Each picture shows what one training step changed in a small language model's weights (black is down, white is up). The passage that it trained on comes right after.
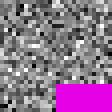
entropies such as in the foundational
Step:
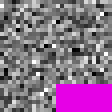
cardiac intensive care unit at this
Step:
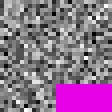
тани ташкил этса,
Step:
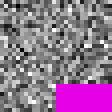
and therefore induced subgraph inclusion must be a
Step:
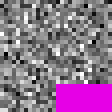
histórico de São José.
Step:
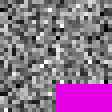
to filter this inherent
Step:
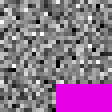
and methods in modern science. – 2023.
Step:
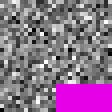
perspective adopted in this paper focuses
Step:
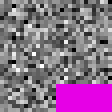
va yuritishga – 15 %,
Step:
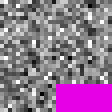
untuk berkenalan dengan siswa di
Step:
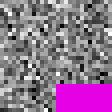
Brouwer bij Room for
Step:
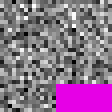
children wear rings of small
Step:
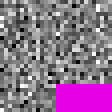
de extra loan loss provision uit
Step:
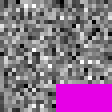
is a perfect ring.
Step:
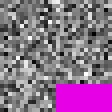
identity to hold even for all polynomials
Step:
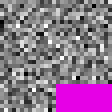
to be provided with initial conditions which are
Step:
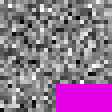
and let $0\neq H_\beta
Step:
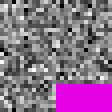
taklif qilingan kreativ
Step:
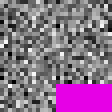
fluctuation analysis into the
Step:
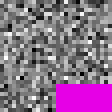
Abstract The characteristic features of a city are
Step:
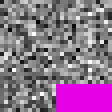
main results. Key Words:
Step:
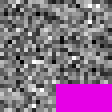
Wulf. C.v.
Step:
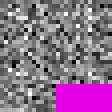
turlari, uning diagnostikasi,
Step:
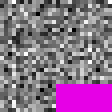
Haptics 2007. Second
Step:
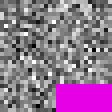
Oligocene warming event.
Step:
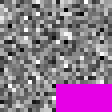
but the resulting rectangular linear system
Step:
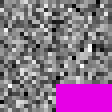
paper ([C]), groups with the
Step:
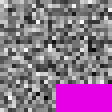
the relationship between attitudes toward public
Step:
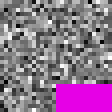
is wrong, since it is based
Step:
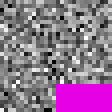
также усиливается их
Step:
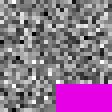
Formamide = 1ml.
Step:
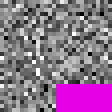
Saudi Arabia (as
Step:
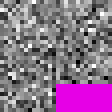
free resolution of $R/I$. An
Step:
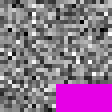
Tabelle A.1:
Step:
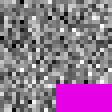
pitch angle on the output power were
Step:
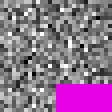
In light of reduced U.S.
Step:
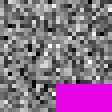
medicinales de distintas
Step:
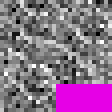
axırı başlayır və
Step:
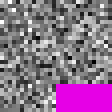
Those after AR-GARCH
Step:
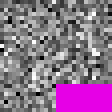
ta'lim yo'nalishida
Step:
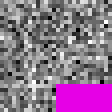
SVM obtained higher accuracy in determining
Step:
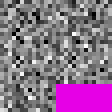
ver o sujeito como um ser em
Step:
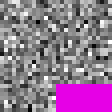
experimental behavior follows the theoretically predicted exponential
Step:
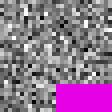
$y$, it is well known that
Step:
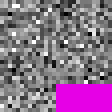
1996, Charkhi Dadri
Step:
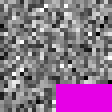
In this paper, it is tried to
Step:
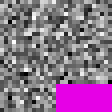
\ldots, x_n$ such that
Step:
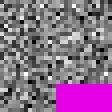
and Principles (Articles
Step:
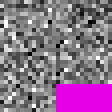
of menstrual flow. -
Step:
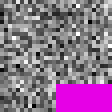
the 01-20 age years followed by
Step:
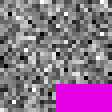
Contrastive Stylistics and
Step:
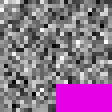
same with that in \cite[Theorem
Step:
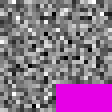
Grunberg and Nissam relation,
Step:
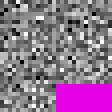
valorile artistice.
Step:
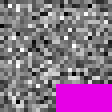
sense of non-commutative geometry if and
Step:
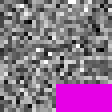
unitarily equivalent to $\Sigma^{\prime}$.
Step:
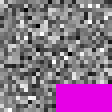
number of voters. By the
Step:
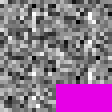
BILAN BOG'LIQ
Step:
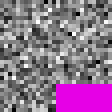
in which participants learned to fluently read
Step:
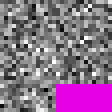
is trivial, then so is its imaginary
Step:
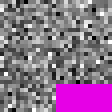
our variety over $\BF_q$.
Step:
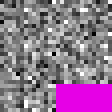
For example, students will see that the
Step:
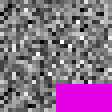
This handles equivalence due to column
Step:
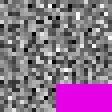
challenge, with potential energy losses
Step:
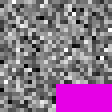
regional green and low-carbon sustainable
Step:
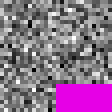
to 0 (note that actually it follows
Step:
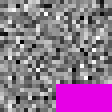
of the neural impulse spread
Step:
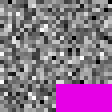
In: **A água e os
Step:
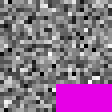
if $\varphi\in{\cal P}$
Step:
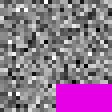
elementary abelian, $G'\leq
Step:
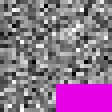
knowledge, application and integration (Picture
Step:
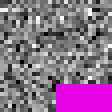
is a $q$-polynomial in variable
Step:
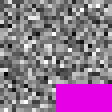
proved that it satisfies the Bottema
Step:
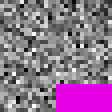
instalo la imprenta. ```
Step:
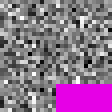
partnership, could the Ministry of Health
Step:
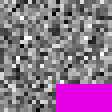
Prices can be explained by independent
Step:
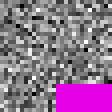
it is $C^\infty$ tangent to
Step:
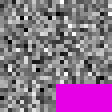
performance among retail firms of
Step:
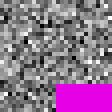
English speakers globally. In
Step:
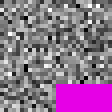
em seu governo. Em primeiro
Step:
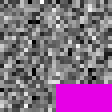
iniciativas de formação que
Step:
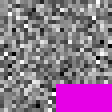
клишированный образ,
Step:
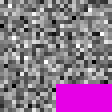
be a submanifold with parallel mean
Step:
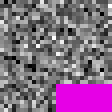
inestabilidad, la
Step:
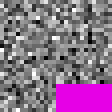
citadas, veremos que exponen
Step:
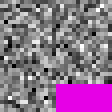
in this case, we have that
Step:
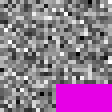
qilishda sun‘iy intellekt
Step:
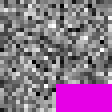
Петри косачасига
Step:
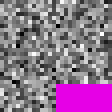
of Proposition \ref{var_prop}
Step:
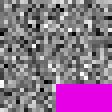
яких у неї просто не
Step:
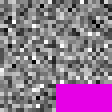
bound found by CPLEX. } Table
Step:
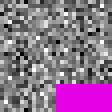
kirita olmaydi; ularga
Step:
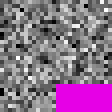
\), \item For all but finitely many
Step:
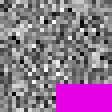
schools using multistage sampling procedure. An
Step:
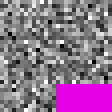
(M34) to September
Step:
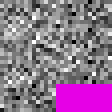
im Bildungswesen
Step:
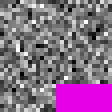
global and local Frobenius structure on it.
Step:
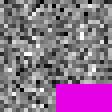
a perishability limit. For each product
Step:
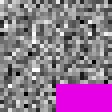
be generalized to a special case of the
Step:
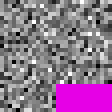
an increase of 3.1.
